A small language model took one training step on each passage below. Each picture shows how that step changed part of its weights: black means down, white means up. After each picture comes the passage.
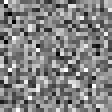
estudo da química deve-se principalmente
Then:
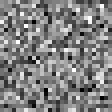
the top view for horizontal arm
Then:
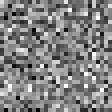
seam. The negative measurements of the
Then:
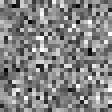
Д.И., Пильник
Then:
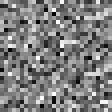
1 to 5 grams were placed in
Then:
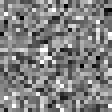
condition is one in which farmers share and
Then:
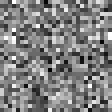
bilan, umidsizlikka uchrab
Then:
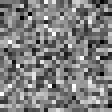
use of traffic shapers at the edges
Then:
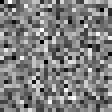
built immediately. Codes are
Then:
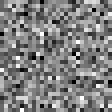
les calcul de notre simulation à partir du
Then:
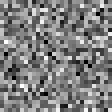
2020). The current study's baseline assessment will
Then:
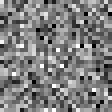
time required for the undeveloped method is
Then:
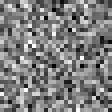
Disease Prevention and Control, il
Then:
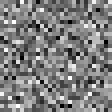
and the oil and protein content of their
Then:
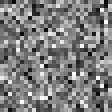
incelendiğinde, reel
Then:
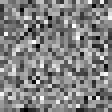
ultimate yield strength to that of the stress
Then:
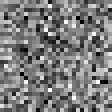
Brown Met Office 10 AVAPS
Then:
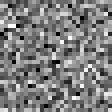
from 6 to 15 m, typical of dry
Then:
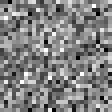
що І. Самойлович
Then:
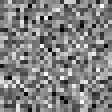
— Thalassaemia6
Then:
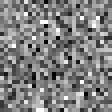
6. В данной статье
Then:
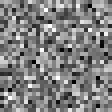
for laymen, usually is performed by
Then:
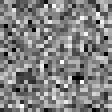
Igualmente, se pudo
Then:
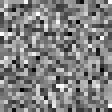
de sus capacidades mentales— cuando
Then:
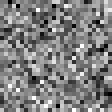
is the total number of samples [11].
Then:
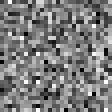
automatically detecting the passage of
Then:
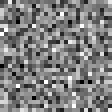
in the distribution of resources both for the national interest
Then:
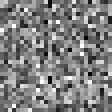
referelar ringda umuman xato
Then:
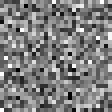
ovqatlanish modeli
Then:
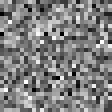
el Conjunto Potencia de orden
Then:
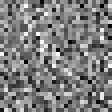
posibles definiciones y descripciones de
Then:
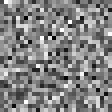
COVID-19 pandemic. These attitudes
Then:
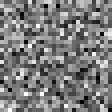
Perito Amorim⁴, Janay
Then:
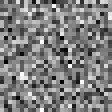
p. 141), serviço público
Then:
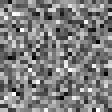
o'sishini ta'minlaydi.
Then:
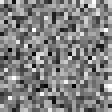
2 औसत दैनिक
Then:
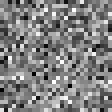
w wielu miejscach i
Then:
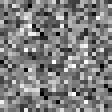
of satisfaction of the rural customers towards online
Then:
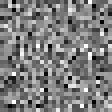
a Iberdrola (se da por
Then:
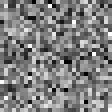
then if we look at those median strips,
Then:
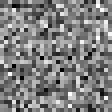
application is rejected, and (ii)
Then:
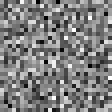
túrindegi birlik
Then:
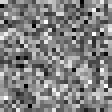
increase the reliability of the transmitted
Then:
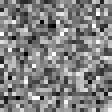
532 nm. The level of biomass accumulation
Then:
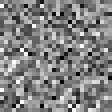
on field studies in the Atacama
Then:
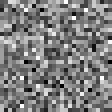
bed. - Wind-driven lake
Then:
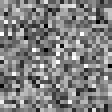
yield of rice (Rajput and
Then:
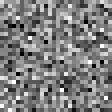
multi-patient use case, to
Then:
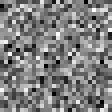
unpredictable market. Peng &
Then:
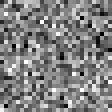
FORTLS incorporates occlusion
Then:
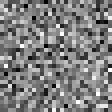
to a full continuum model 8. Conclusion
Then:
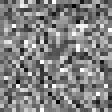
Some researchers argue that companies as the main
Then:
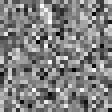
mission of providing equitable access to information.
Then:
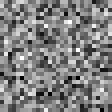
VAZIYATLARNING OLDINI
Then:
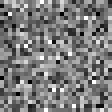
sebuah website menggunakan
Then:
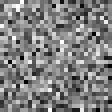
orqali o’ziga xos milliy
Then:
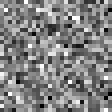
CAMUS, A. **Mito de
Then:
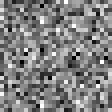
A.S. – pedagogika fanlari doktori,
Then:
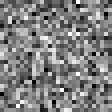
tecnológicos, materiais e
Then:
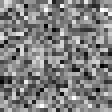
complement the hospitality with the professionalism.
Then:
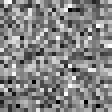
process of knowledge acquisition. A considerable percentage of
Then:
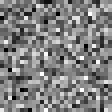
senior students and even requires their mental
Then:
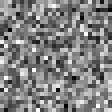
moisture content throughout the study period. Vitamin
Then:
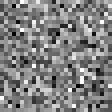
специализирующиеся на
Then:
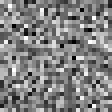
role. Chinese World Order here is
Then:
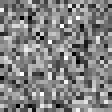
tizim, eng avvalo, qulay
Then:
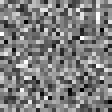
“ADDITION”, “LEFT
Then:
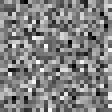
accordingly included such tests of the accounting
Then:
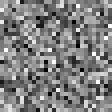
signified, and the syntax consisting
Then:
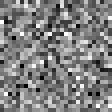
federativas do Brasil. Embora a
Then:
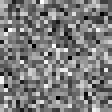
waar- deveranderingen in een
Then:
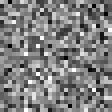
the usage of this output by cost units.
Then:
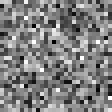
final version of common text, contributions
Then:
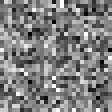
the NuScale-like
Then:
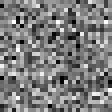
– ta'lim tizimi rivojlanishining yangi
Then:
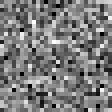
two groups with 10 patients in each group: Group
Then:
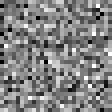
ni tashkil etadi. Shuning uchun
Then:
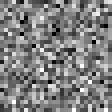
municipalities. Regional councils are
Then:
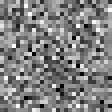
um planejamento de mobilidade
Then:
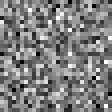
material online importing custom warehousing
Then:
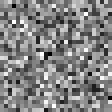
BMTning O‘zbekistondagi
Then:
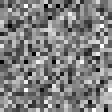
focused on reviewing significant literature concerning the
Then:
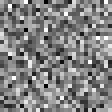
lead to damage of DNA,
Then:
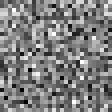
hisoblanadi. Ular xalqning estetik
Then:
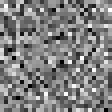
live. Implications for design In this
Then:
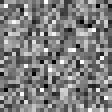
і реакціях студента в
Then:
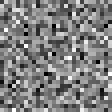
the CLS token boosts the
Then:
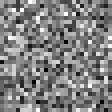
incorporating multimodal data for depression
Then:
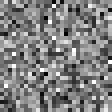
Environmental Indicators, Intersection
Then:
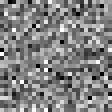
have a stake in the project and/or
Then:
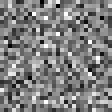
aj pri stanovení
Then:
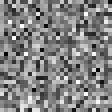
Sobre os autores do artigo
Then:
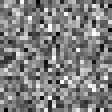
the elasticity required for mobility and
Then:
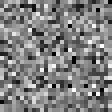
is produced at the Białystok
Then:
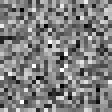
was only revealed via sequential regular erect
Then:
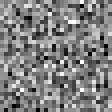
strong parallel repetition of
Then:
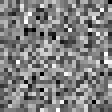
tuzilishi bilan farq qiladigan
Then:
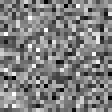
and validate an automated pipeline
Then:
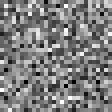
нормативну мову.
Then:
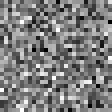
(e.g., in the health sector).
